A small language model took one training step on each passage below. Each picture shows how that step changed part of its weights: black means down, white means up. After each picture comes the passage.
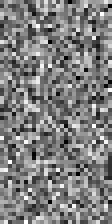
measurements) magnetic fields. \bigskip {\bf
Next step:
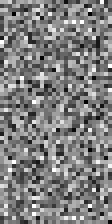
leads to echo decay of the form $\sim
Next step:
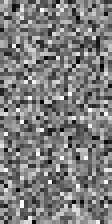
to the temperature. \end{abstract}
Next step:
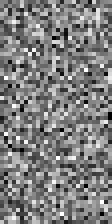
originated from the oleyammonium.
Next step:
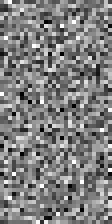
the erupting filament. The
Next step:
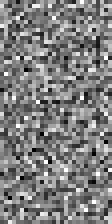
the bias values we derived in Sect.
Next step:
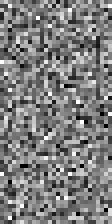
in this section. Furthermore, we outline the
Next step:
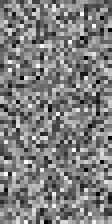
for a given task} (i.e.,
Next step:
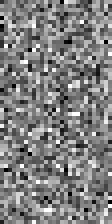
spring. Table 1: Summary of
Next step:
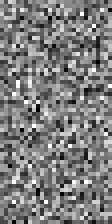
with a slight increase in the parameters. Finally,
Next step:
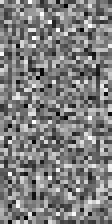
relaxation rate are in accord with the specific prediction
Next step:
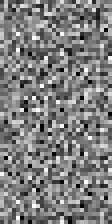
the shell-to-shell transfer rates
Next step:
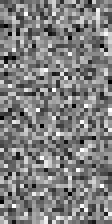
accepted performance and lowest $w_0$.
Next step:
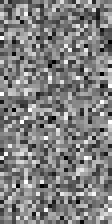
of disaggregation algorithms, which can
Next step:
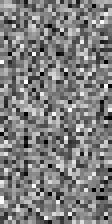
GC-AdResS that is important in
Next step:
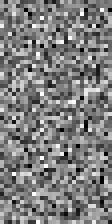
a frequency separation close to the mechanical frequency. The
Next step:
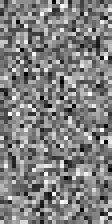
of the *-homomorphism
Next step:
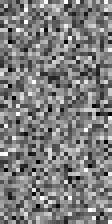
($M_{\ttbar}$) spectrum are constrained for
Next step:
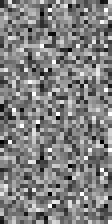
magnetometer under zero field cooled and
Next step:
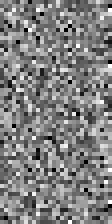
available WSJ0-2mix dataset
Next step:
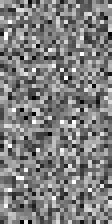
galaxy. In this {\it Letter}, we
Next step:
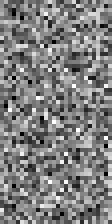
} is more natural than the {quantum of
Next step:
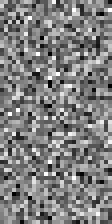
agreement with the above findings. The estimate of a
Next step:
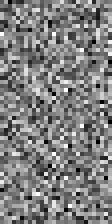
for the measurement of couplings on the decimated
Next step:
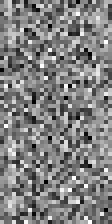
%BELOW TRYING
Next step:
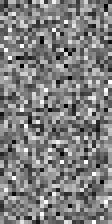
length of $S_q[k]$ is
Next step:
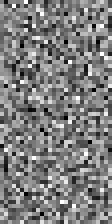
temperatures, provided there exists a baryon density. }
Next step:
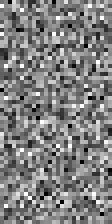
on a basis vector $|\mu)$. Since the action
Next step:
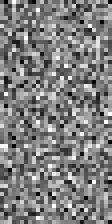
commonly referred to as the ``time'' coordinate for
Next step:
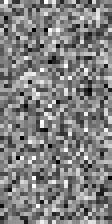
About 16 observed events in the latter correspond
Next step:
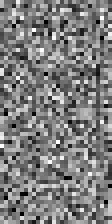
is largely arbitrary. In the following, we
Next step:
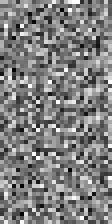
the histogram of the training dataset: Figure
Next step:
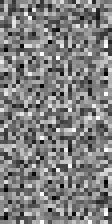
uncorrelated defects induced by the electron
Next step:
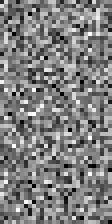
Interestingly, the double peaks in the activity
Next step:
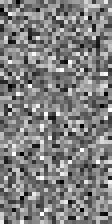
vertex is covered by a monomer while the
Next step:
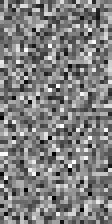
the particle $i'$ is not changed and
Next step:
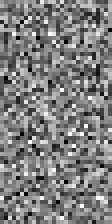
as seen in the inset image of Figure
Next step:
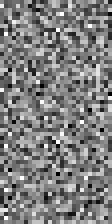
reconstructed the magnetic field following the procedure described in
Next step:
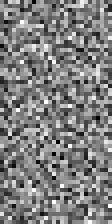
calculate the determination coefficients. In order to
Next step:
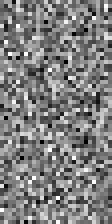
done optimally. We have been particularly
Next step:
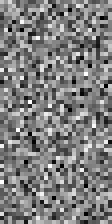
we define the commutator-based
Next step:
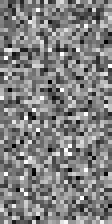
and colonization of space are generic characteristics of
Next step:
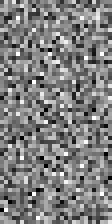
Astronomy, University of Cambridge,
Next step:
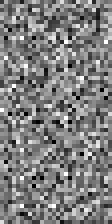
with respect to the spatial distribution of the CDM
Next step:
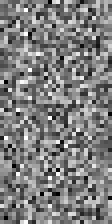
order to work together." The researchers plan
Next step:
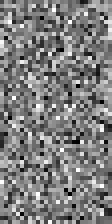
different: $\eta_+\cdot\eta_-
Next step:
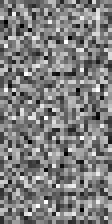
improve the efficiency of the mechanism for the
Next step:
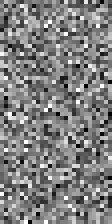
team success. The pursuer may not
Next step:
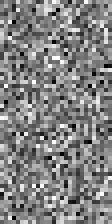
P.-J. COSS: A Fast
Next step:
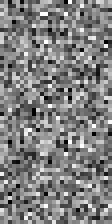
pointed out that quantized classical games differ
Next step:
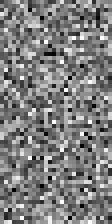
spins (labeled qubit-1,
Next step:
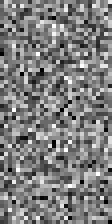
dashed line marks the ground-truth
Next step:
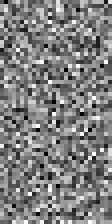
is done with the use of an appropriately designed
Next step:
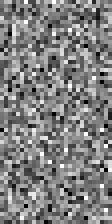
eight Kr-O distances are
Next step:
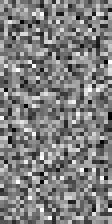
the system of equations are not in the required standard
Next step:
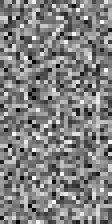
nucleus with heavy target nuclei from Ra to
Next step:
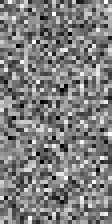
pruned and newly discovered metrics from
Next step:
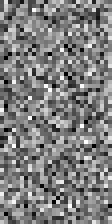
it is the radiation component, which then dominates
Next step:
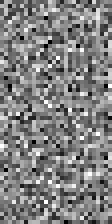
Such edge states disappear when in the trivial
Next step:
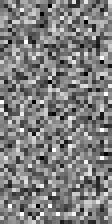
center of the FoV, while
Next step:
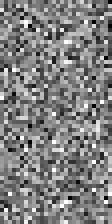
Figure \ref{fig:snap},
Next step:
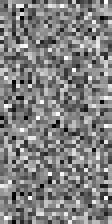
{H.}~\bibnamefont {Metcalf}},\
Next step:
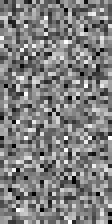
i \sum_{mn} a_m
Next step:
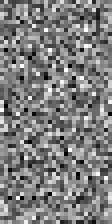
of exact probabilities, which improve the computational efficiency of
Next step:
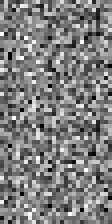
the main properties of the systems and the results from
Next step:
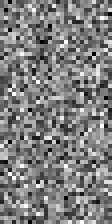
role of this function for exploratory data
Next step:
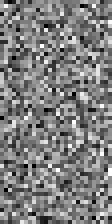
\ref{fig1}) allowed to calibrate
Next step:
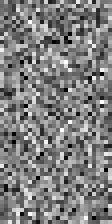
and {Kim}, J. and
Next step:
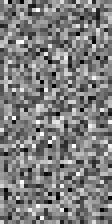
we could take as the allowed rotations all the
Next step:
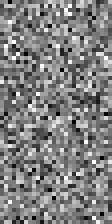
and (\ref{odd}), one gets the
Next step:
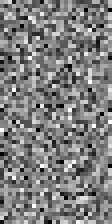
of $\chi$ and as a result a burst
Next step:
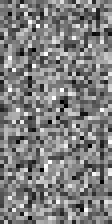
processing time on any other machine. Finally, let
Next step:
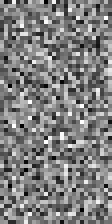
the statistical distribution function in each case is denoted by
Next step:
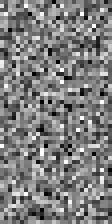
for a Gaussian or Fermi-Dirac shaped
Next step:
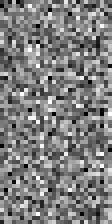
features of the evolutionary sequence for the two groups
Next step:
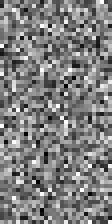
have $v^\alpha_{he} =
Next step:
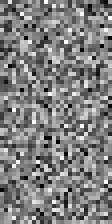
serving as a validated circadian phase
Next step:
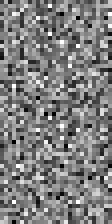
multiphoton backgrounds. The angle between the
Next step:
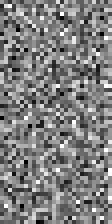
\ref{fig:eta} we present the
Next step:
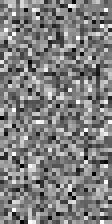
system consisting of an Azure Kinect
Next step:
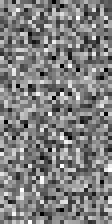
second-order phase transitions within Landau theory,
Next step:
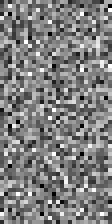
dichroism resembles the sum,
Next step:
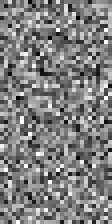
this special network structure. \end{example}
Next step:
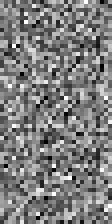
to its boundaries. As expected, the strongest
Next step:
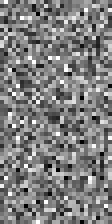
allows the value of a measurement taken at time
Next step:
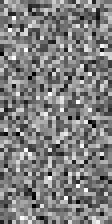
chain. This veiling glare could be
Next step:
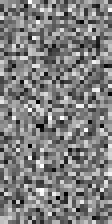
with the understanding that the lepton asymmetry is translated
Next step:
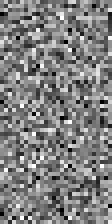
Transition-Metal Thin Films
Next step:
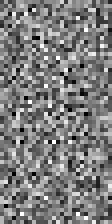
ground-based gamma ray telescope.
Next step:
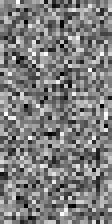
(histogram) and dashed (Gaussian
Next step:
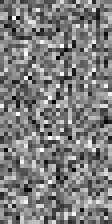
to unambiguously observe the topological surface
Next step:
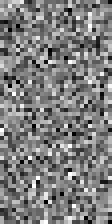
for $\Lambda$CDM and beyond
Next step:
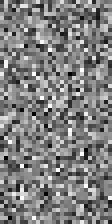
the foam. Though this work
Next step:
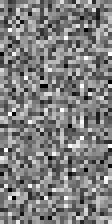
in some detail. Supermassive stars that
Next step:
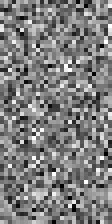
and \GO\ heating. Note that the
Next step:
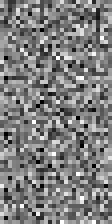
in good agreement with the theoretical estimation during
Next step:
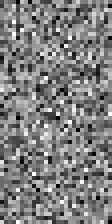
$1000$ trees. The estimated
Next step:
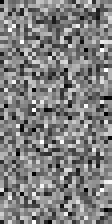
[Mg VIII]$\lambda
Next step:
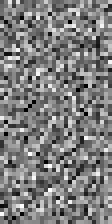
used to calculate this coupling weight. By using the
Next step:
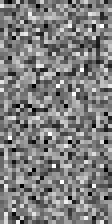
the equations (\ref{eqn:exp}), one
